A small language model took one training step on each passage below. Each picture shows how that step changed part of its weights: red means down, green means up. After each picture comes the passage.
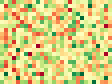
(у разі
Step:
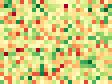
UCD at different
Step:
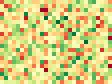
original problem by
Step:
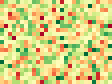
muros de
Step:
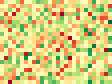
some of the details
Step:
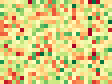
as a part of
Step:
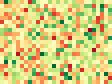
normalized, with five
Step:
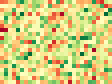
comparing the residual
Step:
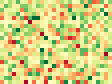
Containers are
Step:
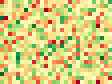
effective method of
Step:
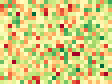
of mixed
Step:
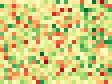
between the two lattice
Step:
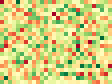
conditioning of the
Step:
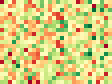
issue, many type
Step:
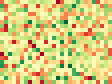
sich vom
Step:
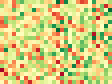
and the appearance
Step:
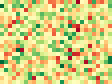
Research as projects
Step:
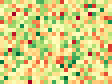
vision of
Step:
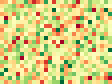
Some of the
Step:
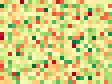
of 76 high
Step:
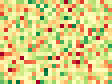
that an exponential function
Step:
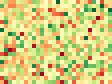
essential to consider the
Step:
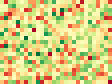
for routine
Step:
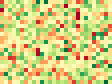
internal pressure and the
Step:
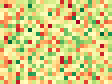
debt levels.
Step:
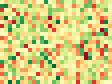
accidents or
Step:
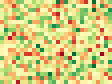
by the radiative
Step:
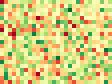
the sake of
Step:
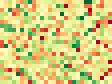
This system heightens
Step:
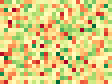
system manifests itself
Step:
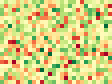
\mbox{ are
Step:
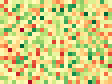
и технологии
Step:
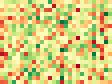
extremal surface in
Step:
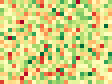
Since our purpose was
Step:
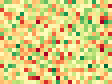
greater plant height,
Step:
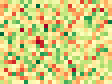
national average. -
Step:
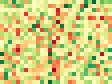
the 2D
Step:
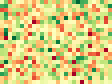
evaluación como
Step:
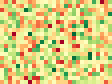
fluctuations $(\delta
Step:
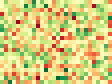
HFA and
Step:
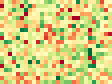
with many standard beam
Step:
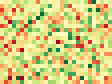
as input for
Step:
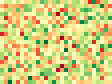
h by one and
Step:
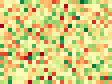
dass durch
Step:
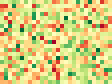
the name of states
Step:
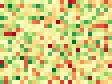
the J values associated
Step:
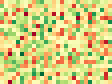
ways of improvement of
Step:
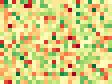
a second step,
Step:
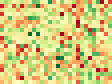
leptons with
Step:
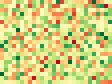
concludes the
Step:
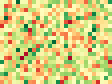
:: The dynamic
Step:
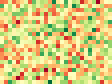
containing a 1
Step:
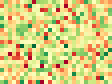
this case, it
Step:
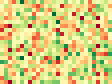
the organization
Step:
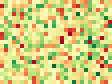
orbital samples}
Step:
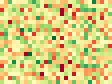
unchanged between
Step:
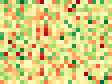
homes were
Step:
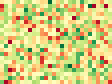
boat angling
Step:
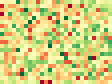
for children. It
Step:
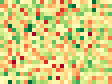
challenge by
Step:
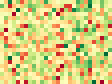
have very weak or
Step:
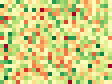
2. After
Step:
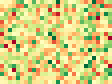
To measure the
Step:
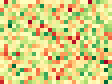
After collecting the
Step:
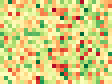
and $\langle
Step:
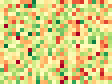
emitted as
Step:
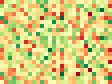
official standard of
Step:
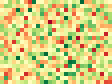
is essential for
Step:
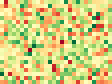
of total workers
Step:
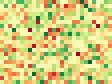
2 times daily
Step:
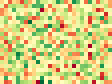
it is of particular
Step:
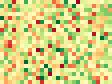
minutes, then
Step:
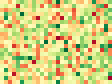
use the questions and
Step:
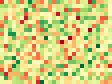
relation was suggested
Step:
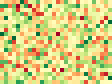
each of the 23
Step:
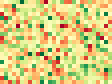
the opposite spin
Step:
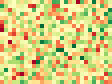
classification, the
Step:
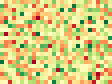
is nil.
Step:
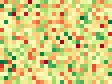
In each of the
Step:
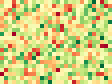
of the galaxy is
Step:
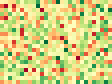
continuously and this
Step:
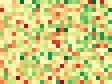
of the surface with
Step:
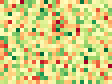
dispersion will lead to
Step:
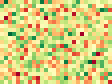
and directly influences
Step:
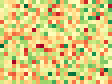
in the later general
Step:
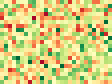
are the most affected
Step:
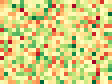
tendency toward the
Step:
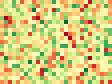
o mesmo que
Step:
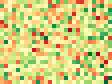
performed the laboratory
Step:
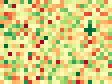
os resultados da
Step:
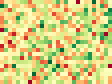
intensity, the beam
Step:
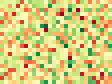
interpretation essential for understanding
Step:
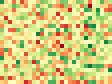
to estimated the
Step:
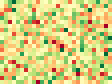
dependence of the power
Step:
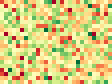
Akkaya and
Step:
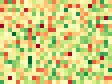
respectively. Although not
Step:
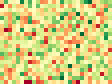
of chaotic
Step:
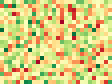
should be designed based
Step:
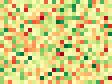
de evaluación y
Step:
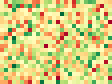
their emission over continuum
